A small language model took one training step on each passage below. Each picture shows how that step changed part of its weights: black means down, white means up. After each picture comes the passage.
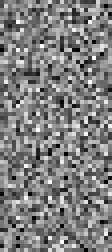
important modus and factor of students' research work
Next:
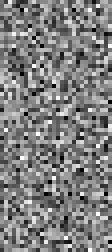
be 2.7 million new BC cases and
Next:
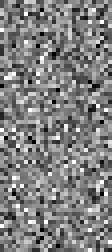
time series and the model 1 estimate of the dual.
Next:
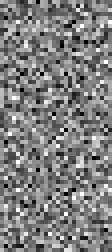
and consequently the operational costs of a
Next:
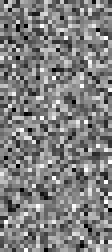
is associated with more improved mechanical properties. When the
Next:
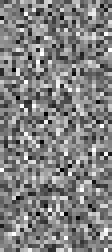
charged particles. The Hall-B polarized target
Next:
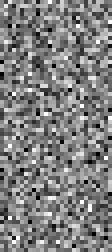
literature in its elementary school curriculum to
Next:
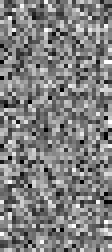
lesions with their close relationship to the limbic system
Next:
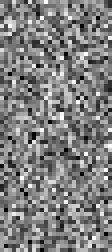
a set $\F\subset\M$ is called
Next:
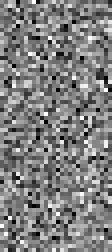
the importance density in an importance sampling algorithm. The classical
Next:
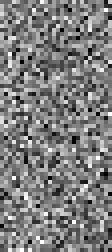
\subsection{Feature and Usability
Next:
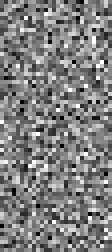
factorization of the discriminant $\Delta =
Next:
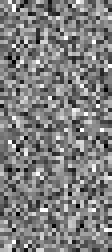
developed and developing countries. Marital customs also vary
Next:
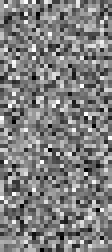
functioning. This implies that the economy of the
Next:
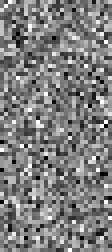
1-rarefaction when the initial states satisfy
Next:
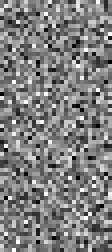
may occasionally be requested as a
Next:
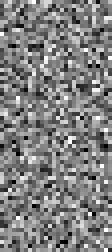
To qualitatively assess how realistic our generated
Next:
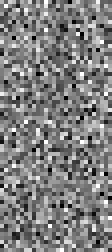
are needed to assess the applicability of this medicinal
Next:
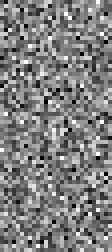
cannot be admissible since, \textit{inter
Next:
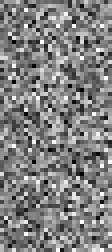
in this interval. Since the leading coefficient of
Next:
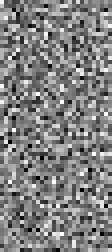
DT (Days from Perihelion
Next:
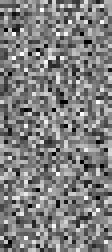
ether, dried and ether removed;
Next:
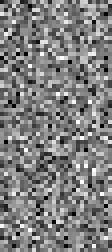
is the shortest sequence annihilating
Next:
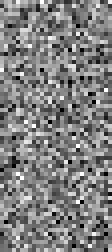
Also, we assume\footnote{There are several efficient
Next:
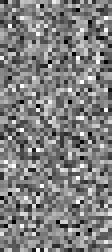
\end{eqnarray*} and, taking into account
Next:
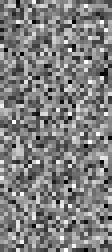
the sub-fitness values in the same
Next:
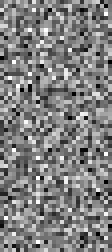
Correspondingly, all conclusions of those papers
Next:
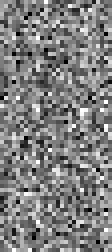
exists a unique trajectory $u(t)$ defined for
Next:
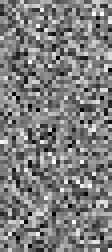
$\tau_j$ is incompatible with
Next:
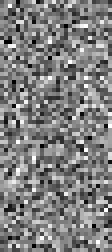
the large sieve. Their approach requires the assumption
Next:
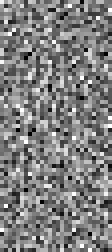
initially proposed by Salehi and Smith
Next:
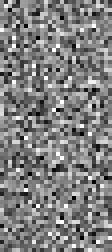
is pursued here. Simulations show good agreement
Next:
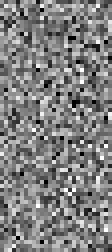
deliver sound protocols that have been adapted for
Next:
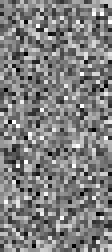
$\tau _j$ is the topology on
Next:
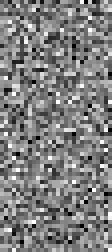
Significance S1: very significant;
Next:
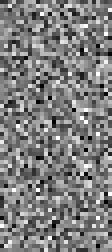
a robust estimate of the covariance matrix and,
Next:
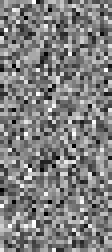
Component Analysis (PCA) was performed on
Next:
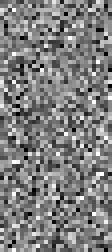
2, i.e. that it be a morphism
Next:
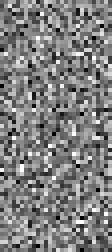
in an additional Hilbert space. Consequently,
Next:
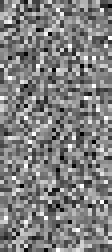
L}$ yields a symmetric matrix commuting with
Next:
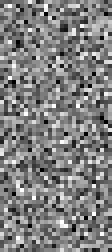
our results are stable under variations of the parameters.
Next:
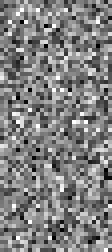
to higher order layer descriptions can be implemented within a
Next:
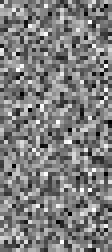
conventional current versus voltage (*I-V*)
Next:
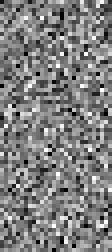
smooth and bumpy road conditions, as well
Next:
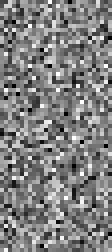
can always be traded against with some
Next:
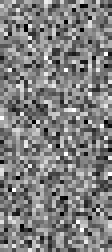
conjecture, which was made by Aldous
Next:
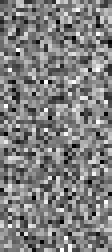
that such embeddings are determined uniquely up to
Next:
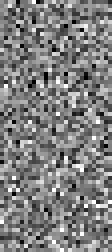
the identification of an appropriate loss factor. We propose and
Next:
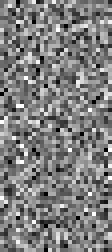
the helper problem we found sufficient conditions under which lattice
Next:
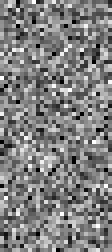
the VIF value should to be lower than
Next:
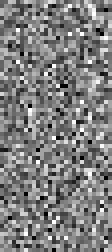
expansion until the vacuum energy dominates starting inflation as usually
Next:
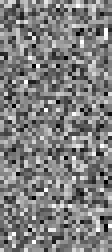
on the latest or more appropriate technologies available on the
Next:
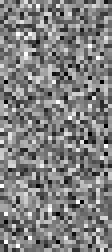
of notes, we have argued that
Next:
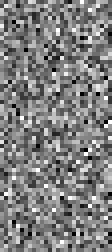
consider all GRB afterglows suitable to measure the
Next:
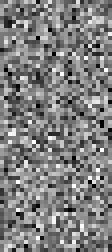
specific problem statement), (2) Check:
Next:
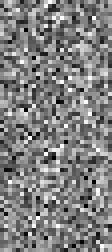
It is nothing but the non-negativity
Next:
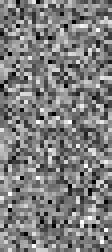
the hypothesis, we have \begin{eqnarray}
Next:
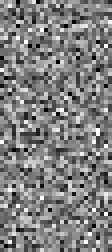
the neighborhood of a compact complex curve with topologically
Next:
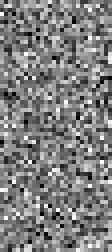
as the design specifications of the two demonstration units
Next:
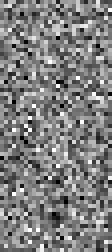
a scheming slave. Because of
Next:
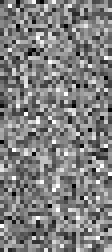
the same K\"ahler class. The following lemma
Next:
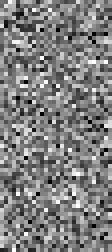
ζ -value from the intercepts on the
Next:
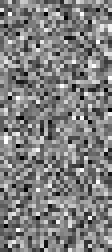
numerical results available, but we hope, that it
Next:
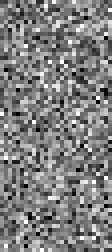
this Riemann surface, and $G_f$ is
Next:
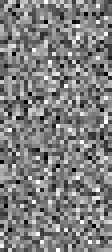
and his condition was improving every day. Based on
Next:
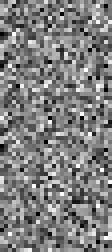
imparting legitimacy on or enhancing
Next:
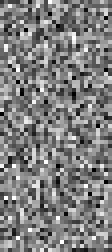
its $n$th component corresponds to the temperature point
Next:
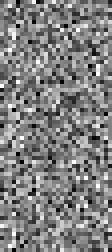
the unit sphere. There are also an infinite number of
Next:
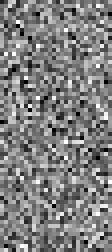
that can be applied to heteroscedastic data is
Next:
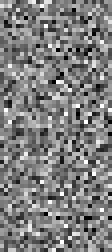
archimedian places and we prefer not to
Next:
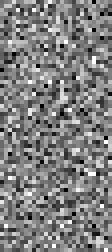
weight category (more than 25.0) of body
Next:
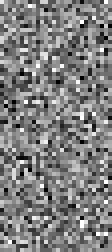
state). In contrast, in policy switching a single
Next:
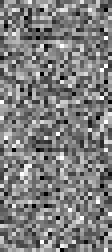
falls in the class of microquasars
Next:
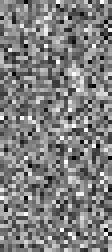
vacuum state and a two-photon state given
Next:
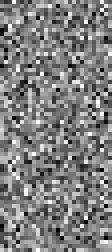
which for typical milisecond pulsars
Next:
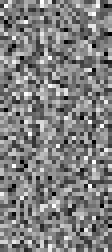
involve personal data, special attention is required with respect to
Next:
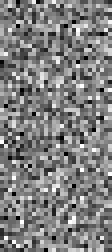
the conjectured basis elements are independent by induction. Now
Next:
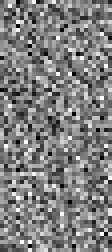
the microtensile bond strength (μ
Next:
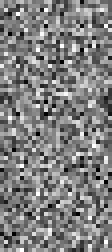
$\rho>L$ dipole-dipole interaction
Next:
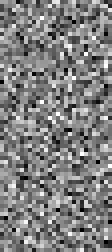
smooth the pattern and reduce the stress concentrations,
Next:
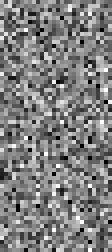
area of occupancy was twice as
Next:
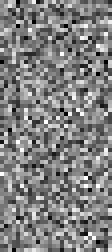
the important time scales and length scales for the coherent structures
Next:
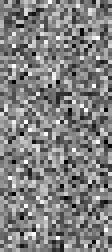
information will be gained if they are performed. Given
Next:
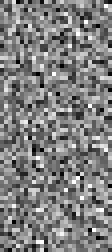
some sense. Consider the projection $\pi_w:
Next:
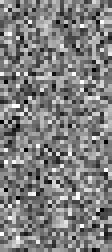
Table 3, the results of using the shift of
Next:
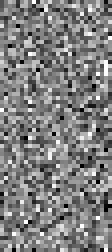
about 5' latitude and 3' longitude.
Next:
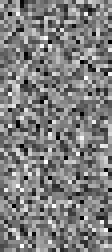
deal with the problem of inference in
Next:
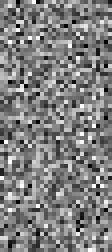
the model when working with reduced dimensionality of the input
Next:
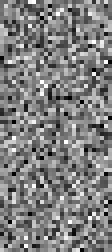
obvious observation in our proof. \begin{prop}
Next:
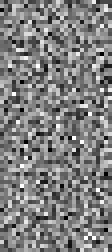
in Permutations and Words*,
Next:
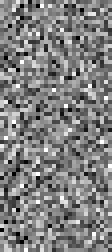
of malware variants. Ye et
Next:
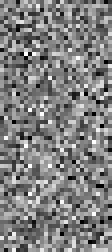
of the largest fragment is less than half the
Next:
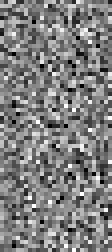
Malignant ulcers 2.
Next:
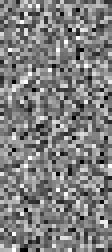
of a moving body per time unit in the
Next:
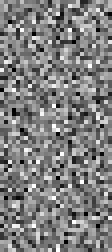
as India. The major culprits are
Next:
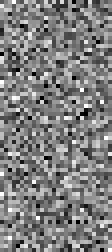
{author} {\bibfnamefont {M.~V.}\
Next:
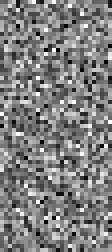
the high-quality SMSS $v$ band in
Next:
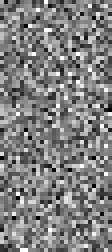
rings that are inner McCoy, determine
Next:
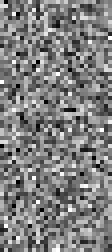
HFB calculations. The spectra were obtained by comparing
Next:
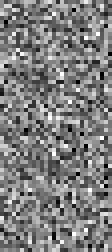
protein in full brain geometry for various initial seeding
